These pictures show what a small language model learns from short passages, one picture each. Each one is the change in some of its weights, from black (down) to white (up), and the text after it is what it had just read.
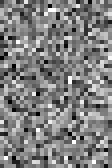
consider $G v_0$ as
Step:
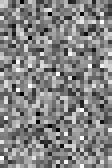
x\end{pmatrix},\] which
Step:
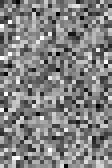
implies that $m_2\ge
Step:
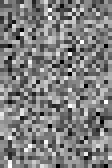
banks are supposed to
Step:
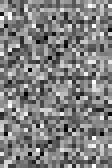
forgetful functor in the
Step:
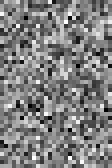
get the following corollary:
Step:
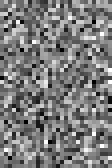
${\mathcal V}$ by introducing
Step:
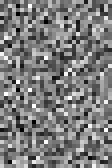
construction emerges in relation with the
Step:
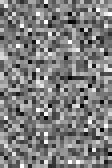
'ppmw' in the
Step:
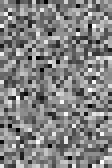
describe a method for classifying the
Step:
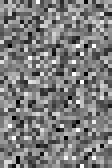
inequalities the logarithm function,
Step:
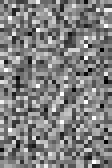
cocycle personifying a
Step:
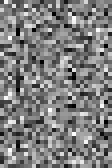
faces and degeneracies are
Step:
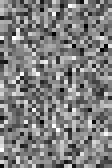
information. Therefore, we propose to
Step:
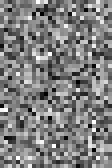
are failed}. Inspired
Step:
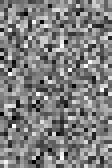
of the inner product on the
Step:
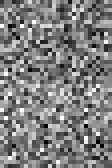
still not be flat if
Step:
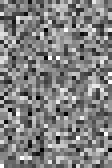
proposed method, we are able to
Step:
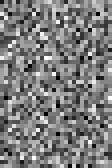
\[ \lim_{z\rightarrow
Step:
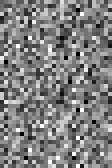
side of the superbosonisation
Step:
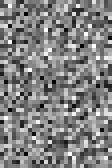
paper, however, are carried
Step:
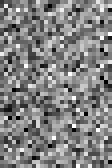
is quite complicated, but
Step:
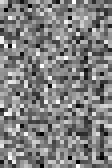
\bibitem{LLY} {\it
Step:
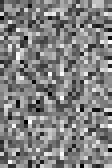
respect to the order of the moment for
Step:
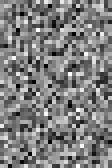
outer diagram commutes, it follows
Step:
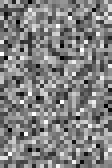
relation (\ref{w1}) is
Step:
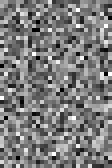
or second-order necessary optimality conditions
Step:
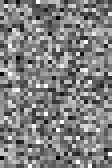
On se donne un
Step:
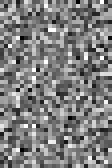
In which case we will have
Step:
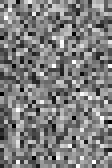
Then multiply each term of
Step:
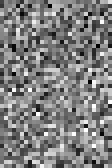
have a diffusion component. For
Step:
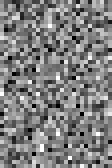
and $\beta(x) =
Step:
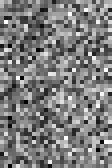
using a new color randomly and
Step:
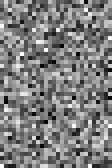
small'. More exactly, we
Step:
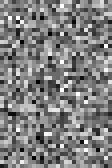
and} environment
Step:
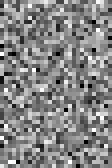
would be interesting if we could extend the
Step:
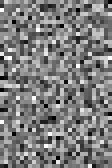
cyclic subgroup. We obtain
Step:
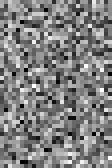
Then, there exist two probability measures
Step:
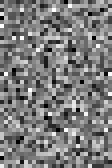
advantages that designs computed
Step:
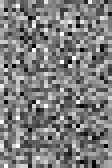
5. Singularity
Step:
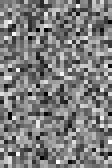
the expressions of the solutions for
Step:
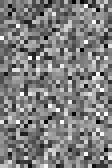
an abstractly given band,
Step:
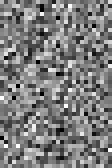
the feedback control law
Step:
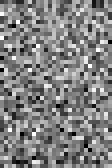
where $N_R$ is regular
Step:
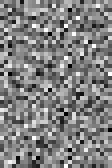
prime number larger than the
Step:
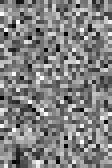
where $j(\tau)$ is a
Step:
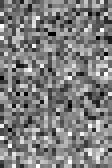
cases were proposed by G.
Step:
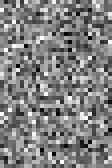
\langle D_{m}\rangle
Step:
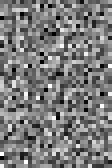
cells. The interface values on
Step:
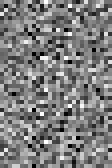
next jump chain State}
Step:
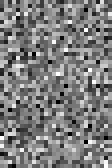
its parent. (Thus the
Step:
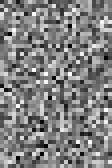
Because the left hand side of
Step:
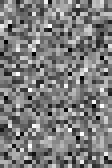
it can be expressed in terms of
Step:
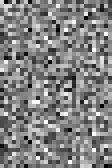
del Pezzo
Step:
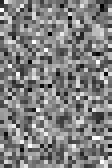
can assume without loss of generality that
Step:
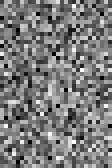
convergent when $\alpha$ and
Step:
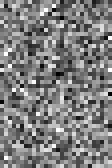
the foundation that connects
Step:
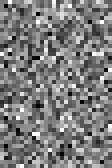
into $k + 1$ nonempty
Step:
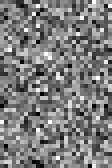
for $k>8$. Using this
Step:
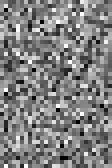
a (left-)multiple of
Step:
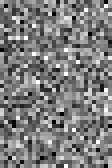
Euclidean space or other normed
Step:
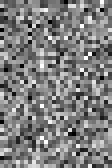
preparatory Lemmas which will
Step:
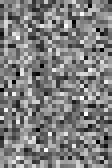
a rather practical sufficient condition for
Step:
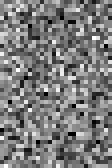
would be the two properties: 1)
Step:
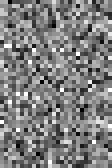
= \lambda_k I$ and
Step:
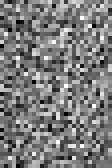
competitive external
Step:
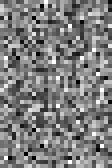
\{ 0 \}$ and pairs of
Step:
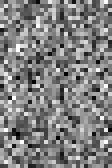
$S$ implies that the linear map
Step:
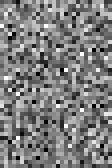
if the permutation group
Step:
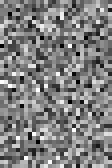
a class of solutions of fractional
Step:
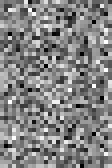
{\it down 1-sum of
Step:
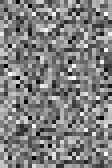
(top/first row) and
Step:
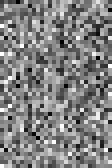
allows the extension of the definition of
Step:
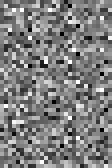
3-uniform hypergraphs.
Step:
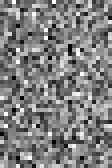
so a user may further
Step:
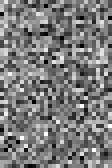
without any `thinking'}:
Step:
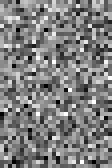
Let $\Delta$ be a finite set
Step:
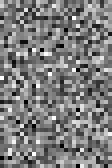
of bad placements,
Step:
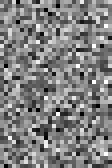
Over **R**, the
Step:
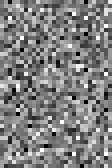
an n-gon in terms of
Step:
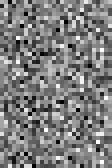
\tilebox{cc}{ 0
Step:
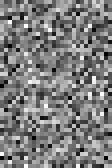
stages in RK-type
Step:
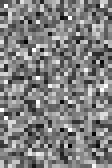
of $B$ is is the partition
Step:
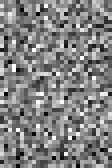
The volume of product $p$
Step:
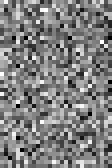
\end{equation} as transformations
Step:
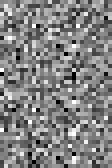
tail probabilities of the
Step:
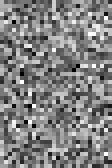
to be a translate of a
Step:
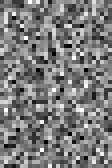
> 1$ since if this not the
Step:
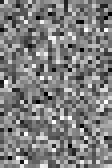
$\eta$-Einstein condition
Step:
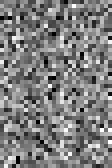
constraints at the discrete level.
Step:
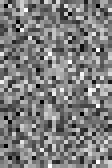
is based on the multiscale spectral generalized
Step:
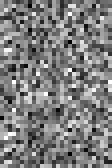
way to assign the remaining
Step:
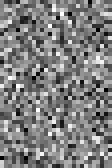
is natural to consider the difference between the
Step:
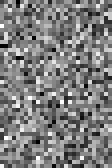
follows that $b'_j\in
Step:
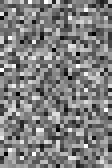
for Lagrangian subspaces
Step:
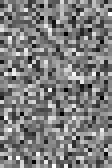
quadratic form such that $p\leq
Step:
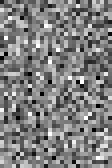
on $\alpha_2$ and
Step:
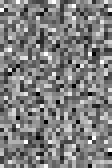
complex $k$. Convergence for
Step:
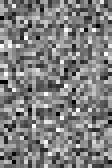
error estimate. MeshingNet
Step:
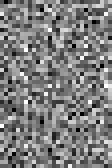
model criterion (QIC).
